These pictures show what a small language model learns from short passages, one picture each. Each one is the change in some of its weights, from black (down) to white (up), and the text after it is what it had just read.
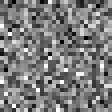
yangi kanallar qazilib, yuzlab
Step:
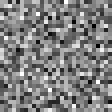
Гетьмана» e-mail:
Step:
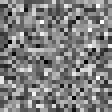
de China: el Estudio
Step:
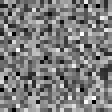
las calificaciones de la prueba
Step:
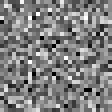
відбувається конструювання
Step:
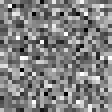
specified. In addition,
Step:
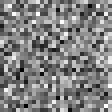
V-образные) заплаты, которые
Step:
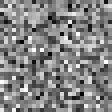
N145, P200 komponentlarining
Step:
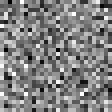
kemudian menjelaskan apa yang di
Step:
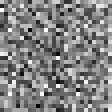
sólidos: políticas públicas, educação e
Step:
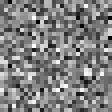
використання маски визначається багатьма
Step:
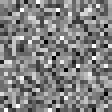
iborasi qo‘llangan. Ul
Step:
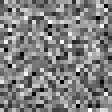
ini, bersandarkan pada dasar
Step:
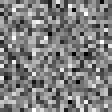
infratuzilma, ammo
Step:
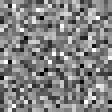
muestra la ventana de edición de
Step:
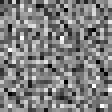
passou a ser identificada como a face
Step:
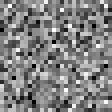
Взаимные инвестиции стран в
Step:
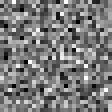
angesehen. Dabei ist es
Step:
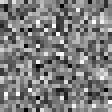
выпуска (более 30%) или с
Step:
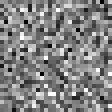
accumulata dagli esseri
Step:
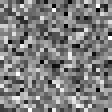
of America, Berlino,
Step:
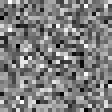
Ўзбекистон Республикаси ҳарбий судлари қуйидаги
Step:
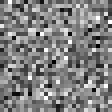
of human capital under wartime conditions: A
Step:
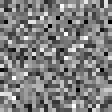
eng ko‘p e‘tiborni
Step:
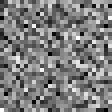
И МЕДИЦИНЫ**
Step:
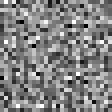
hematita pura (Ducart
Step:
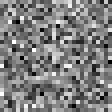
of image of the state as an
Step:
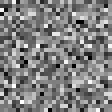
shıǵarıw faktori
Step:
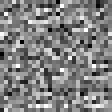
ayokong pansinin kasi
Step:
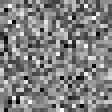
қўйидаги вазифаларни ижобий
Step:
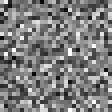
beyaz bünyeli deneme
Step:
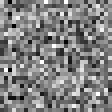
*Legal and criminological psychology*,
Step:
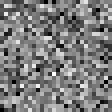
un umanesimo storico. La
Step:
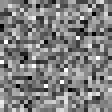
adalah proses memperoleh informasi tentang
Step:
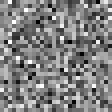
первой за поколение волне
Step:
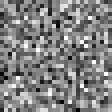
qismida qaramlik alomatlari
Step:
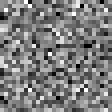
الجماعية ومعايير
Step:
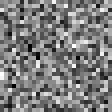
xosligi shundaki, ular faqat pedagog
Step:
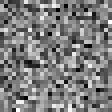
suicídios ainda carece de
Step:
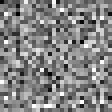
diferenças nos eventos de perda de
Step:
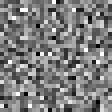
bosqichdir. Foydalanilgan adabiyotlar:
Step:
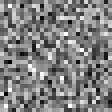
mumkin emas. Bundan tashqari, keng
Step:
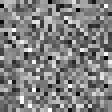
Кетельсен П. Дом в
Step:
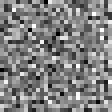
saúde e reduzir o impacto Para
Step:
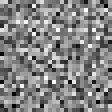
va an'analarida mustahkamlangan.
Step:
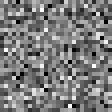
результате чего происходит
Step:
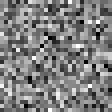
digital PIRLS natijalari o‘qituvchilar
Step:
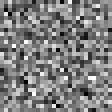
de riesgos psicosociales
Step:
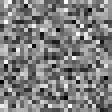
Die Autorenschaft ist daher
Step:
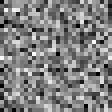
o‘rtalari) va Eshak
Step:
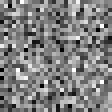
las sociedades de soberanía. A
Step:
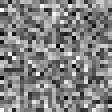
em uma Governança Preditiva,
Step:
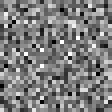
konusunda denemeler yapılması
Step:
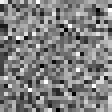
Устюрта. Второй этап
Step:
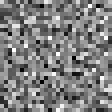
márkát a Watanmal
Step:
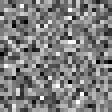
ko‘rgazmlai vositalarni
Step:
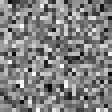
аруз, хазадж и
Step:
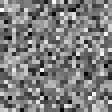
ancha ko'p. Ularni siyosiy
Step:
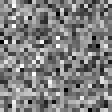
2023), keterbatasan integrasi antar
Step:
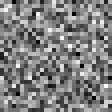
barqaror bo'ladi. Ba'zi
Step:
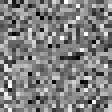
из важнейших методов поддержания
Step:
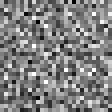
мол-мулкка бойлик
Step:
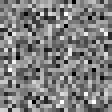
В ЧЕНСТОХОВІ
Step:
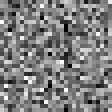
el principio social, es el
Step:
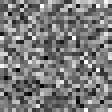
clases: la gestión del tiempo y
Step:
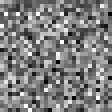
naipes, ábacos, que
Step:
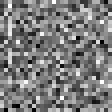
goats: Causes and management.
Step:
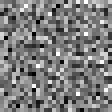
мумкинлигини: “Бу мавзу
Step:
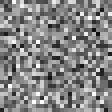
figure se présentent : soit nous
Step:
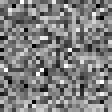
çalışanın çevreye uygun
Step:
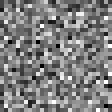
медь вырастет более чем
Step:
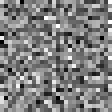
Post (1934) to consider it as
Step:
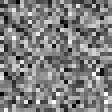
ve semboller toplamıdır
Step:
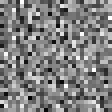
neutro, uma janela transparente
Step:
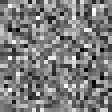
дослідження специфіки танцювальної
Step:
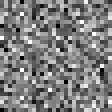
analizi incelendiğinde, tüm
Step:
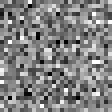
ansiedade (IBA) e
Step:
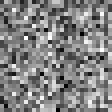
ijtimoiy tarmoqlar va raqamli platformalar kasbiy
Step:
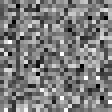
accentuează unele sentimente de
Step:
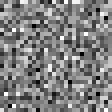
на высшем уровне. В
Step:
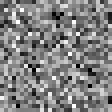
kelgusida uni takomillashtirish imkoniyatlari;
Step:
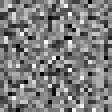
va uni barqarorlashtirishning ahamiyati 800
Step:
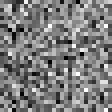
употребил в истории
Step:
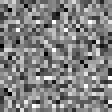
salud de por sí deficiente y
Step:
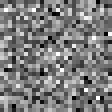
er nog geenszins. Men
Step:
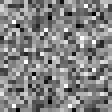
их хранение становится более важным
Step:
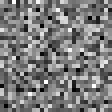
que você vai ficar em
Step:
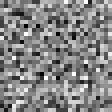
6. Воронянський О. В.
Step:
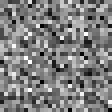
знищення всіх мистецьких
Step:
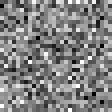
ажурним трельяжем.
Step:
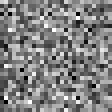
l'institution Source :
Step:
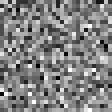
aquelas que o Conselho de
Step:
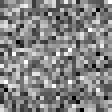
the "Independence Movement".
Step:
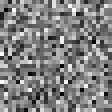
paciente con enfermedades crónicas
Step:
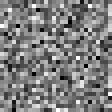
todo se considera la astucia por
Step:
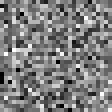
inestables de la pendiente y
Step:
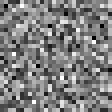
descrever a atuação da Associação
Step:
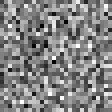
- всё это способствует развитию
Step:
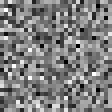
Classification (DDC)
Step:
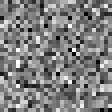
si no que nos ayudó a entender
